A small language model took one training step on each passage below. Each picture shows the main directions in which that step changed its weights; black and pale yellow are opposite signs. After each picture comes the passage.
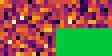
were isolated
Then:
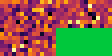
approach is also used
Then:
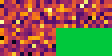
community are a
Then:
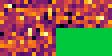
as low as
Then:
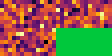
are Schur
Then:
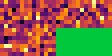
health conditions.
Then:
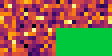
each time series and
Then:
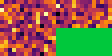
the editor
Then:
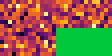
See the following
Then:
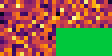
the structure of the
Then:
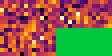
Conjecture then
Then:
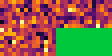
particles. In
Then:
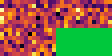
rule up
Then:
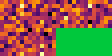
covariance matrix
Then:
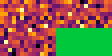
steps to
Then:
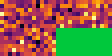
a review.
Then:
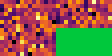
importance in this
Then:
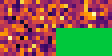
evident that
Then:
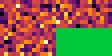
the transformation from
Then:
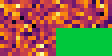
the time,
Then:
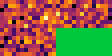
this section how to
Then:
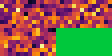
there is an
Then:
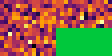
that the associated
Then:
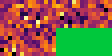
and subsequently
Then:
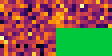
the data were
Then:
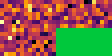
was largely
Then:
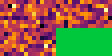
in terms of
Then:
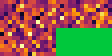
similarly to Lemma
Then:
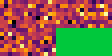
level to make
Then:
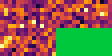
of *E.
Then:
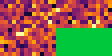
Level 5
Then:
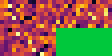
respect to the
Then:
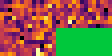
were mixed
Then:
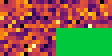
indicate that
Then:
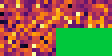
the demand
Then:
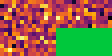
of $L$
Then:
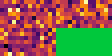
international and
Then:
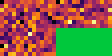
This paper will also
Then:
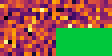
of its processing
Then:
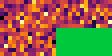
proof of the Theorem
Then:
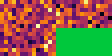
the regular
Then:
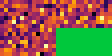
which is the
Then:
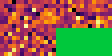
that for some
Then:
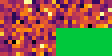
two variables were
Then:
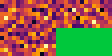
of the following
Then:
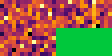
of you.
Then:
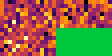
+ t \nabla
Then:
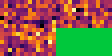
of Anant
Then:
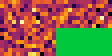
properties of the
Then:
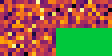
derived group
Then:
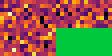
one of his
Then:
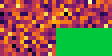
the random variable
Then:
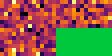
increase their
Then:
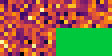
the United
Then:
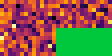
it has an
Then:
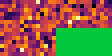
Yes -
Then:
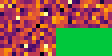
we prove the
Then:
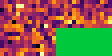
The early
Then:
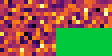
agents is through
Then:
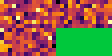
in Research
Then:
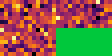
their goals,
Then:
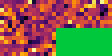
open topology.
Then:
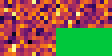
one step
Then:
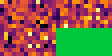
stability condition of
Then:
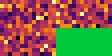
the higher
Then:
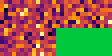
\leq n -
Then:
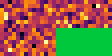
is given by
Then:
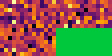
and electric
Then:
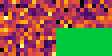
and we will be
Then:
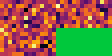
we will prove that
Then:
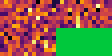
we have \[
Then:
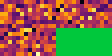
by a random
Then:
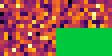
the effect of
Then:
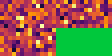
can be given the
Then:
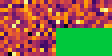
are not simple and
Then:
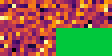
its final
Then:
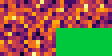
knowledge of
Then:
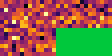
We should remark
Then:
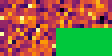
deal with the
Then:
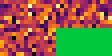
we may restrict
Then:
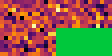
32 samples
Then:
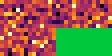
the cell at
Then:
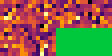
6 Number of
